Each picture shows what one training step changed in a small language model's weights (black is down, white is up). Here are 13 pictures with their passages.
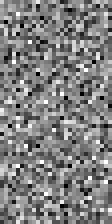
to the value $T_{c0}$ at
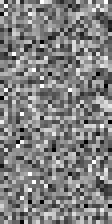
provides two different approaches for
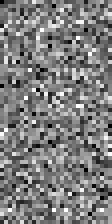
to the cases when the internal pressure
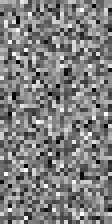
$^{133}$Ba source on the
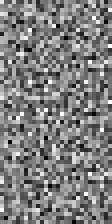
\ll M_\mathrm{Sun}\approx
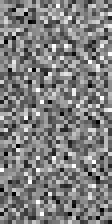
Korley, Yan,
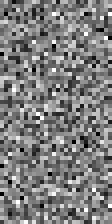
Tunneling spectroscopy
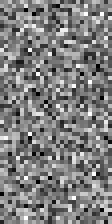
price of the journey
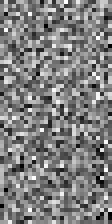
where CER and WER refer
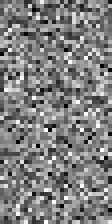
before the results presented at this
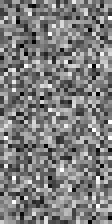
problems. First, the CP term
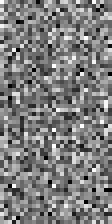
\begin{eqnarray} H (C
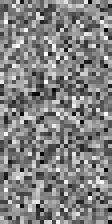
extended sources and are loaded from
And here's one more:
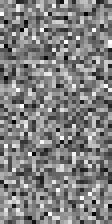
two intrincially faint
